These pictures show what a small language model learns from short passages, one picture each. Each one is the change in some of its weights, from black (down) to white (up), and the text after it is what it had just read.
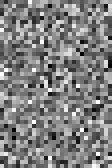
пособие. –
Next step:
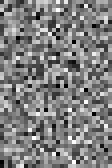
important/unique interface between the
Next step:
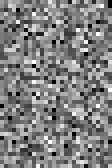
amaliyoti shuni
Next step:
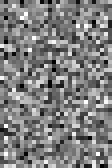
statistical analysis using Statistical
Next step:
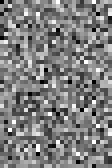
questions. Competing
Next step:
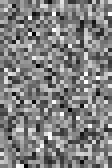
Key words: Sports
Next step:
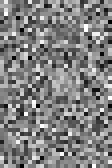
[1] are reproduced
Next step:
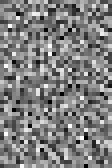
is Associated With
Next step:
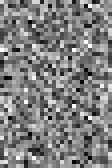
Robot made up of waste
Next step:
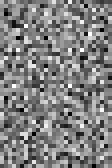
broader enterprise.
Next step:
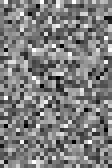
of the extracted conductance is
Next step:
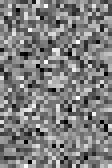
that a SDS has a
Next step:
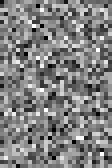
are able to give us this
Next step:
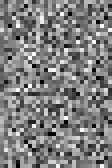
in Fig. 13 at $\sim
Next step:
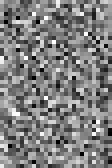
Aristotle University of
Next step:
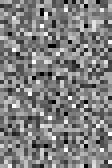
now very accurate. For
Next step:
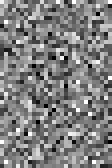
(\textit{iii}) the local
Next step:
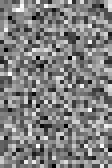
separately within the ambit of
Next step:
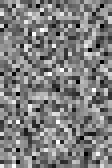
¹ Студентка
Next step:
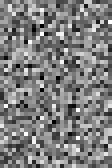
approach. Both always
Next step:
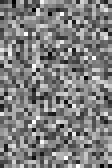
distal reaches of the
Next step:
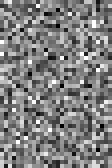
author: : Julie
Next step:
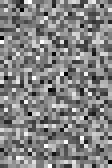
This ensures a clear reference curve
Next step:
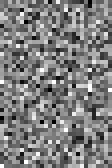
was flushed with the
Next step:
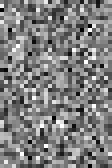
low boosted top quark
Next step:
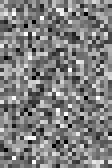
encompass improvements in grade
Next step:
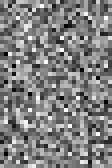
klinik va laborator
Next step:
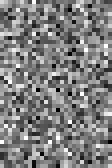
Tahlil jarayonini
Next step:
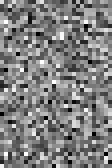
contained within these vesicles
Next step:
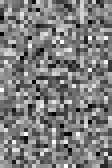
y cómo la performatividad
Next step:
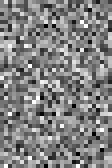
Habeas Corpus
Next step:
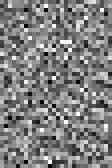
coarse-graining studies
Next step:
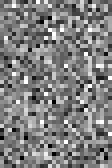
with low rates, but with large
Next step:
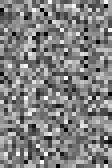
un trasfondo
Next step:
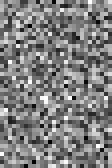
was based on the diameter of
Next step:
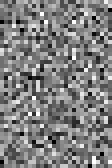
as a carriers to increase
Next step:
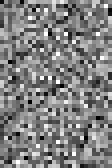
Educational Launch of
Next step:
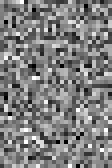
and Boundary Layer
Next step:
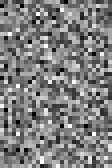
ahamiyatga ega
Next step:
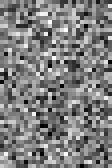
the redshift probability distribution functions obtained
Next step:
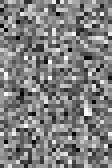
environment, and action executor were
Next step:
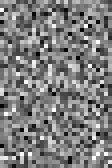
{\em a} axis is 10
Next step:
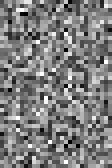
is rather perplexing. For
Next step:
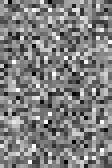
is quite glaring and
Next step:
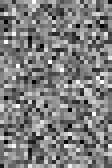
types of communication were systematically
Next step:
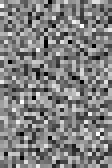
den tekst. Het
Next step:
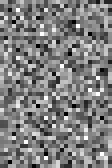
eigenvalue. Below 10
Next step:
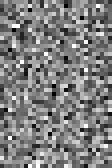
shu bilan birgalikda
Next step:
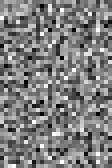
would you like this classification performed
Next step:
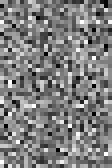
oil formulation having penetration
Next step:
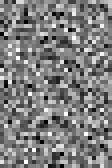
a saúde, mas sim a
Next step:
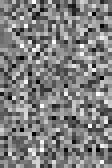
next result shows that also the corresponding
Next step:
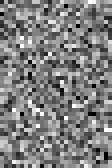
for non-obstetric
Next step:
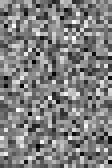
$k+1$ analyses,
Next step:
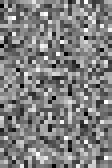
HORACE <input
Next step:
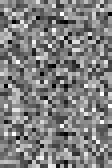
are, respectively, 2.3,
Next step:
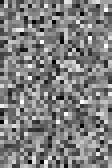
va dumi ularni
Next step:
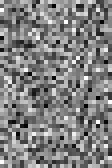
transitar esta agonía y
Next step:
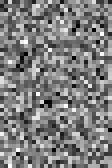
Tema Pada pengembangan
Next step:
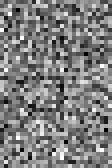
that the dynamical constraints
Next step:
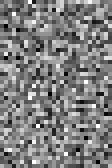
between the more nuanced
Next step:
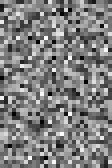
the grating coupler region is
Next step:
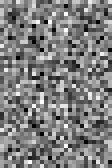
values, the p values of the
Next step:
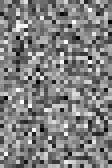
research is the study about the transport
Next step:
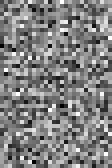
as background. The basis of
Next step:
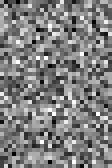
are vulnerable to
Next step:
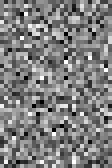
process, I aim to explore with
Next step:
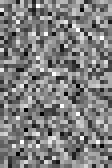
these approaches hardly achieve
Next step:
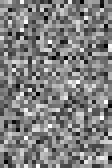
wohingegen das
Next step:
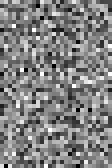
Night to Remember*
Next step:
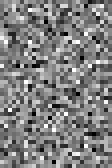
housing stock can improve energy
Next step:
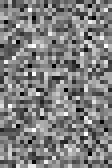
data production in an open data
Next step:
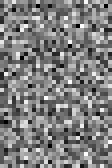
\cdot d_b \cdot
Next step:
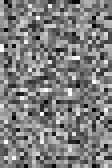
modulo 5 with the largest
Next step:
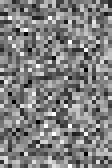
conhecimento, a
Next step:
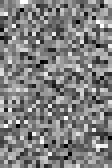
situe autour de 2
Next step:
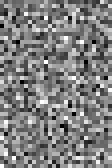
of Compound IC
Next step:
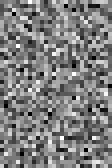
schematically drawn in
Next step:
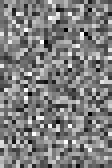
combating human trafficking. The
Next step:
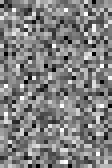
beam elements, which do not account
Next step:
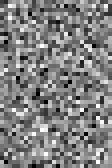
of information science” have been
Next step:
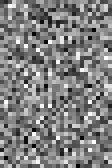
of youth, and its spectrum
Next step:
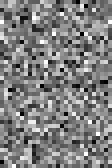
property of efficiently computable
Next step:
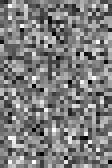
of uncertainty and
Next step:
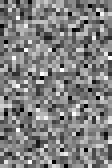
su estudio preliminar.
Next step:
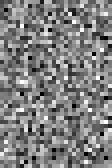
transition period is an arduous task
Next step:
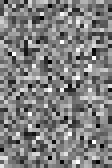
стандарты не
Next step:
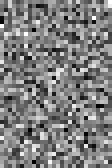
far removed from
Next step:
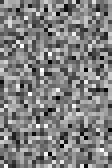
PTFE; outer
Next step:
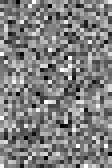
perceptions of Grade 11
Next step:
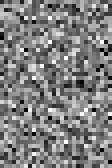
In addition, the implementation using a
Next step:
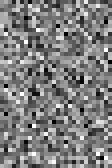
sign in this disorder. This may
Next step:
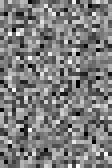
down as follows. S/ Name
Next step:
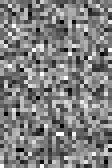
spectrum, magnetic dynamo and the rate
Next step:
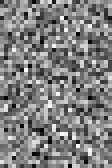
process and produce good learning results.
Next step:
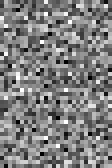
Котова И. Б.,
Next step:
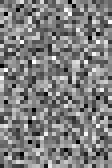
questions to be asked is
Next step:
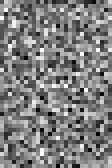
both organizations and other official
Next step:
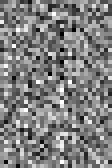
their dependence on time is left
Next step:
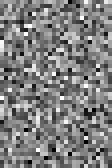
con furor; pero los
